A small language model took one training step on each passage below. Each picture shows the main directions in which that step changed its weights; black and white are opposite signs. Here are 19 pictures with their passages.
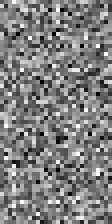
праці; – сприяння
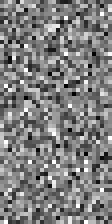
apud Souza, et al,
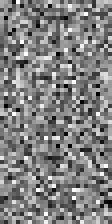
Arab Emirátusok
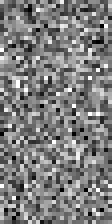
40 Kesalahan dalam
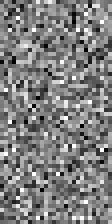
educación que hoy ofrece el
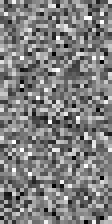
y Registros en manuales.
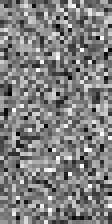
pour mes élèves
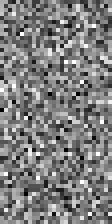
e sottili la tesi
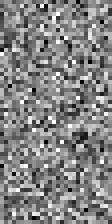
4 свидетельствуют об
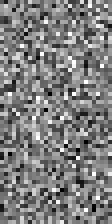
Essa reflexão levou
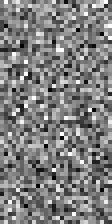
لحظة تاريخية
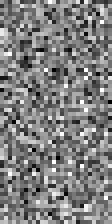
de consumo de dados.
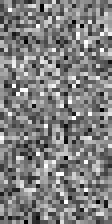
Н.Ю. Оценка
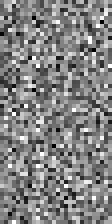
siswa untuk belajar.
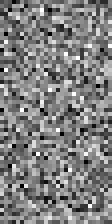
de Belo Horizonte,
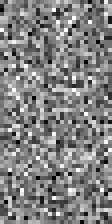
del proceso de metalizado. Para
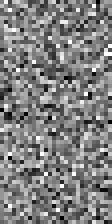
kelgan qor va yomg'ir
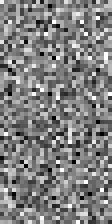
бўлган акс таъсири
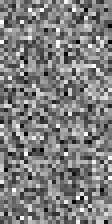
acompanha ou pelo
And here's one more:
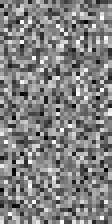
Мордовин. – 8-е
